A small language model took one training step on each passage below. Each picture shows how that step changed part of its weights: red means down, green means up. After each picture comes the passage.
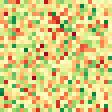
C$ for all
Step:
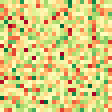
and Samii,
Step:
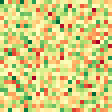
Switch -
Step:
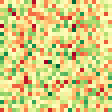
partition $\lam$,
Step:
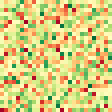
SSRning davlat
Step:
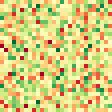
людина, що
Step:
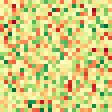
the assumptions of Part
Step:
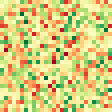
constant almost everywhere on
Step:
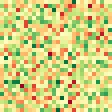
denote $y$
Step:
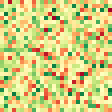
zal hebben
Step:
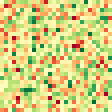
continent (sol
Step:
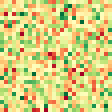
covered by our
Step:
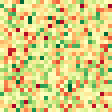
examination of proof
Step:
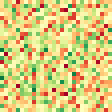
infectados pelo
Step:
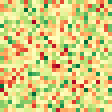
máximo foi
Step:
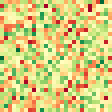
$\Omega$. For
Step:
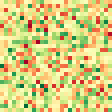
f$ is universal,
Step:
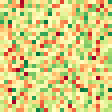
shakllantirishga xizmat
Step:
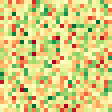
nomidagi Rossiya
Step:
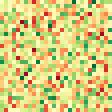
{\sc Claim.}
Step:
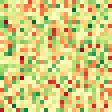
contained in a separable
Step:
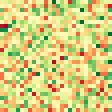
did not receive
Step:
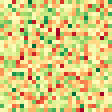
plants have been
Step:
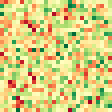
& Chua,
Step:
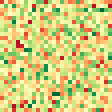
the patching in
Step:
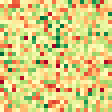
and Processing:
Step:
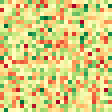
Ferdinand de
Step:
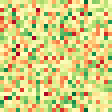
descontinuidade delas
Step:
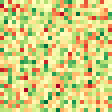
de mayo de
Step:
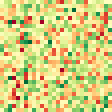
admitted to
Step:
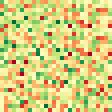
that the giant
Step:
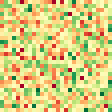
trabalho e na forma como
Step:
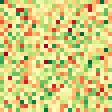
model $\M$. Then
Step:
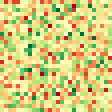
of Hodge
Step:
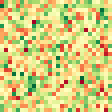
considers two different
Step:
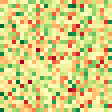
theorem then follows easily by
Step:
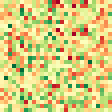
contrast to the
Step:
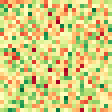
Salah satu
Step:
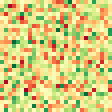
table for the number of
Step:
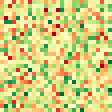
scientific contribution of
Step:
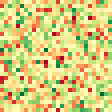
holda: -
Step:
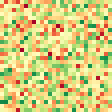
na escala da
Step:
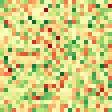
is a compact set and
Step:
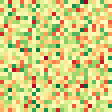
duelo un
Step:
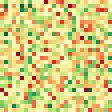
do século
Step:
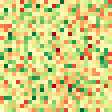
технічних рішень
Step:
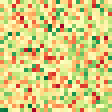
and Computer
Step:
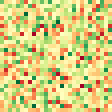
Our specific approach is
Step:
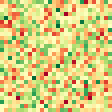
del salone era
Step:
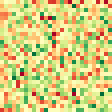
local conditions, such as
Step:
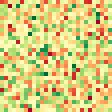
trata de un
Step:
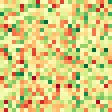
derivatives via the equation
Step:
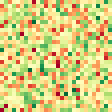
algebra of characteristic zero,
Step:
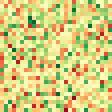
a deterministic function.
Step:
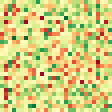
se refere ao
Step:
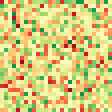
Universidade Federal
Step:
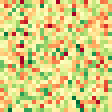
easy to see that the
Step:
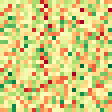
di base per il
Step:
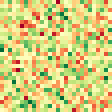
fibre products yields a
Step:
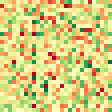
slack bus and
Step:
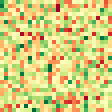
study the case of
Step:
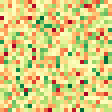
method. The average time
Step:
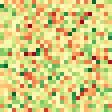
{\bf Theorem 1.}
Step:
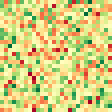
& &\downarrow
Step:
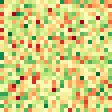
explicitly gets
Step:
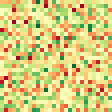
Hessian matrix of
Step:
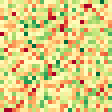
The other newly introduced
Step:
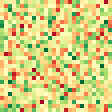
linear forms involved in
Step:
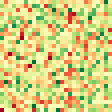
Then $X^*$ is
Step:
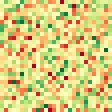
skip-free models
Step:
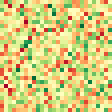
at $\sigma =
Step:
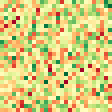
pesquisas. A
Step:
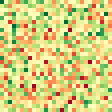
$\rho$ depend on
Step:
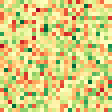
a viscosity
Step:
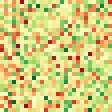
las causas de los
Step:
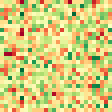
We can now define the
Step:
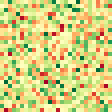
universiteti talabasi
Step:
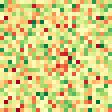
de decisões neste
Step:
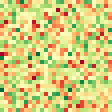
between Huff curves
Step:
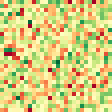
Formulation for
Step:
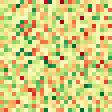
serial killer
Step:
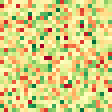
are centers of
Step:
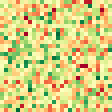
reference points sampled
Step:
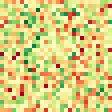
$$ provided that such a
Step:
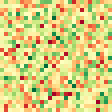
religiosas que
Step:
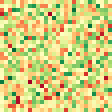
a personas entre 18
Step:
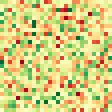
same spirit of
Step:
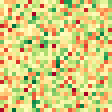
of the rich variety of
